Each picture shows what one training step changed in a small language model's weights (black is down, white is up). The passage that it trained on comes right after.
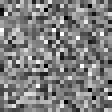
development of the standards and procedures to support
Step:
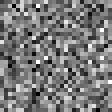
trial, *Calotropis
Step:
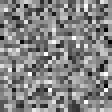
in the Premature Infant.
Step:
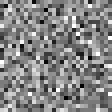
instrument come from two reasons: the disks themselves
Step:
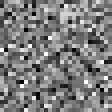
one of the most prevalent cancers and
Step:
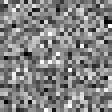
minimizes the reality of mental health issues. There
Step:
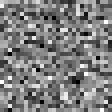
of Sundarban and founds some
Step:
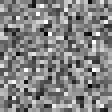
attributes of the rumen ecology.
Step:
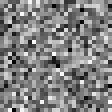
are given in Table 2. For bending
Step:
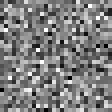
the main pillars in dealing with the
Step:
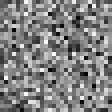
a disease in which plaque builds up
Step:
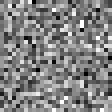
candidates due to their dual pharmacological activity
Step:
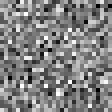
narrative contexts in Romanian. Un rol important
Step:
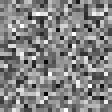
METHODOLOGY A total of 94 participants
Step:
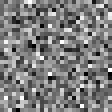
4.2 Sensitivity analysis The
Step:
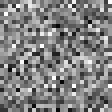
provided the FFP in 7.3%
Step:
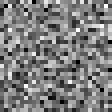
allow a pragmatic management of asylum
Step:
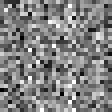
of resources and reduce burdens arising from single
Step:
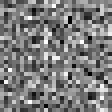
Kažką esu
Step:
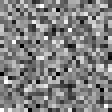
nutritional value of species not only fishes but
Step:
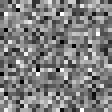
findings are comparable to the results obtained with conventional
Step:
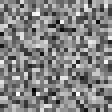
their modules. This left them competing for
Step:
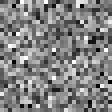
needed. Newtonian mechanics in the form
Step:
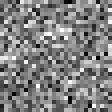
can be used as effective growth inhibitors in
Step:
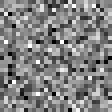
proposed integrated novel architecture, we was designed and implemented
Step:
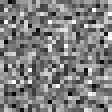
the mature embryo of rice consists
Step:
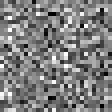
unipolar hemiarthroplasty
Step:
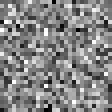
The steel industry being highly energy intensive in nature is
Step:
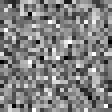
of influence along its borders and in the
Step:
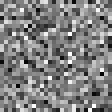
Their ability to anticipate and respond to challenges
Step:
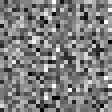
of the TABLE III APPARENT
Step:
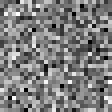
quality of 2.5D prints. The
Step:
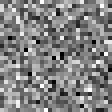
This view claims that consumers will have to become
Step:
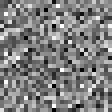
applied solvents. Also, the obtained results
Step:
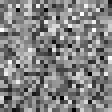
image using the method has the lowest AMBE,
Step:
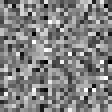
of measures and the error was always under
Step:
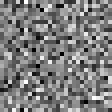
within the desktop application. A
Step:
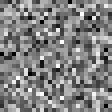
positive effect on faculty IWB through
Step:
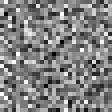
/ Assistant Professor - Associate
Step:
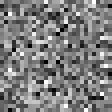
*Snayu* are mentioned in following
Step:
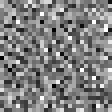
\quad (4)$$ Such that:
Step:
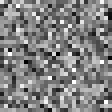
implemented and a use-case has been
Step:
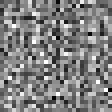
marks 20 6. Implementation and
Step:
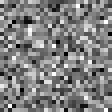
and studies are defined as follows: -
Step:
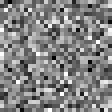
that the expected rule-of-mixtures
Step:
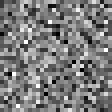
had a good recovery (GOS 5) and
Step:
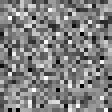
lymphocytes was investigated. The formaldehyde
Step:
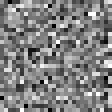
share risk factors include older maternal age,
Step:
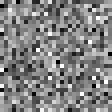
be noted, however, that the doses of
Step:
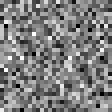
to ensure that the innovation space created during the programme
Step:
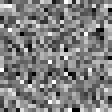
The historical roots of Hadith-Net
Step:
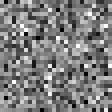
J. Busto has pre- sented
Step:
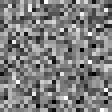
in Shakespeare's case. The
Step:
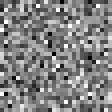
to support children who need inclusive education due to physical
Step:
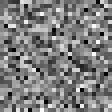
7. Recipient will not transfer or
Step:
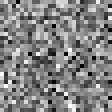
cost drivers, predict future budget requirements and
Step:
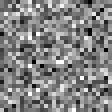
analysis in geographic information systems. This section functions
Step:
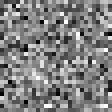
preparation for the detection of plate and spine scales
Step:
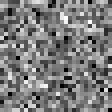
solution will not work or will require installation of additional
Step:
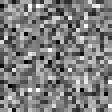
overuse of plastic and water. All these actions
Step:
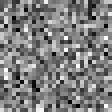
to the Neurosurgical care unit.
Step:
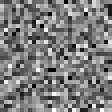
its experience, what he calls "anesthetic
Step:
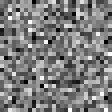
challenges in anatomy education because of sharing
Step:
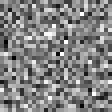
as *Ku70* mutants for
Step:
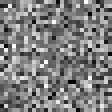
in a stronger degree of implementation, while those
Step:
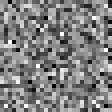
All our conclusions and results are based on very few
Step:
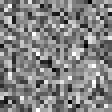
Moscow Times records similar decisions at the
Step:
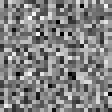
(6400K colour temperature) was used to
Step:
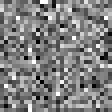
The problem is to find two independent channels
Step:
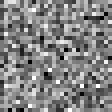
early 1990s led to several new analysis techniques
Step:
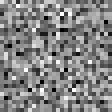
limits of the investments on economic growth impact.
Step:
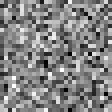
in the companies' sustainability reports, the study
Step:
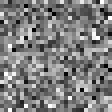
lutherie, electronics and computing.
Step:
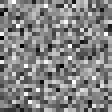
captures time series features in different time scales
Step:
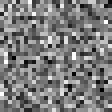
majority of the medical and auxiliary staff
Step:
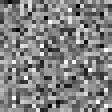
of the women entrepreneurs. The findings
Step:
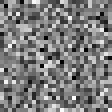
these two temperatures, some ferrite phase exists
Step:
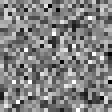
there a violation of Grice's maxims
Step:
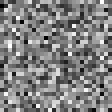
this paper, that question is addressed through an
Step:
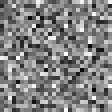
Douglas GB, Barry
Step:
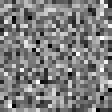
da Rocha Fernandes
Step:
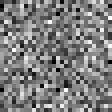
and expressing uncertainty in measurement. Following are
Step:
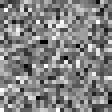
that RPL schemes have only made limited contributions to
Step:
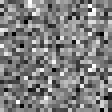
- On the basis of this result, a
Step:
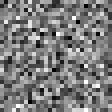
with this problem, I will provide a brief description
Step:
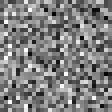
the capacity of the hybrid supercapacitor
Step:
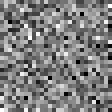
by chance (two-tailed
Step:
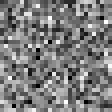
of naturally abundant chiral
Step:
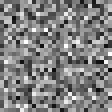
Mukhammad Rakhim
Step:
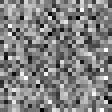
For large α and small C , some of the
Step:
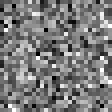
Dedekind eta function and
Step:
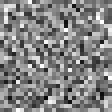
M24. These assessments are based on the web
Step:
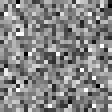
collection process is implemented using API calls in Python.
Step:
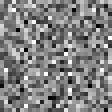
But more fundamentally, Part III will show a
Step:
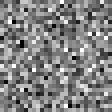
banana cultivation. Fibre length
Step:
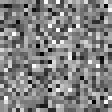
Neutral, (4) Positive,
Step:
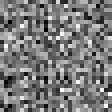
Key Findings and Practical
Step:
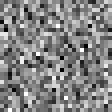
the Run-10. Beginning in
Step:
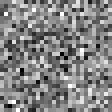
tool wear resistance compared to untreated
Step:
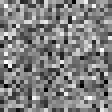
has witnessed widespread expansion of AI
